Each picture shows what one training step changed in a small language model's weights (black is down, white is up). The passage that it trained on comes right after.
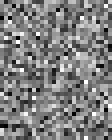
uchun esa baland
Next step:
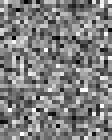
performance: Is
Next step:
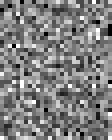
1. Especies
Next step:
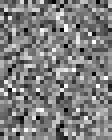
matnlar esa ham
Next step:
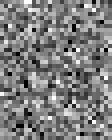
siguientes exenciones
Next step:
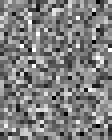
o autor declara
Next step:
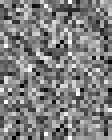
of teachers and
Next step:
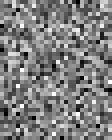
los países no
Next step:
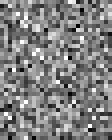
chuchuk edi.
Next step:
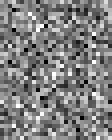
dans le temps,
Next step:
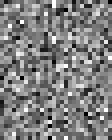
на зсув.
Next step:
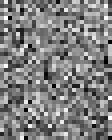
взяты из
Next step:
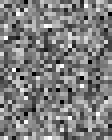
ошиши қон
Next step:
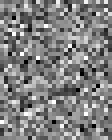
escola é uma
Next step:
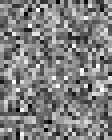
uso de novas
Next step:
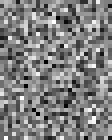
psixologik va
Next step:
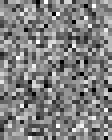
SRMR pour les
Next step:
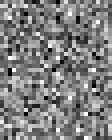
that female
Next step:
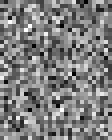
ikki yoki
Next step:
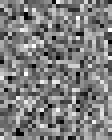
comparirà la
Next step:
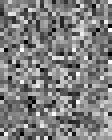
recourir à la
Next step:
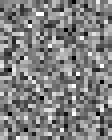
ishlab chiqarish
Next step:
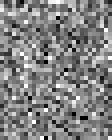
définies dans le
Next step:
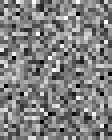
können aber
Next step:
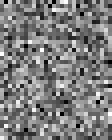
принижая или
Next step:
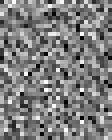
is werkzaam
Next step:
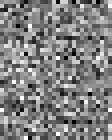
de vida para los
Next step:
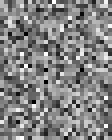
13. Путин
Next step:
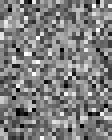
a promoção de
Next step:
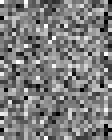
ordens, 20
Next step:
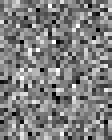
la invasión
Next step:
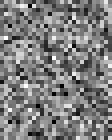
и в качестве
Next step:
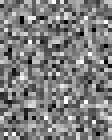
Buenos Aires
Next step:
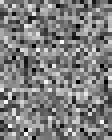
bara Pada bahan
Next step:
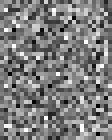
личности. Как
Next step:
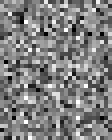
importantes filières
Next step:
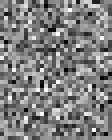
odamlar biror
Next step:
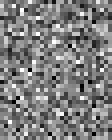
der Nutzung
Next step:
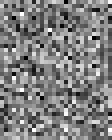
illegal and
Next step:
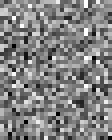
hal yang harus
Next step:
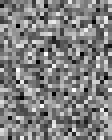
Shu mantiqdan
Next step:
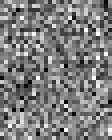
um total de
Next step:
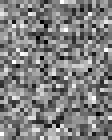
di akademik
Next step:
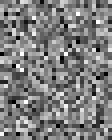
los argumentos
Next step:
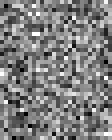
a Educação de
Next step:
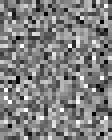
um fenômeno
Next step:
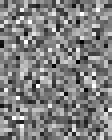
insuffisantes pour
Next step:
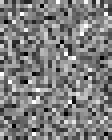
a ortadi.
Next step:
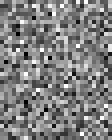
aks ettirilgan.
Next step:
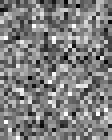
на складі
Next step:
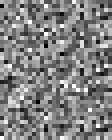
(Lee and
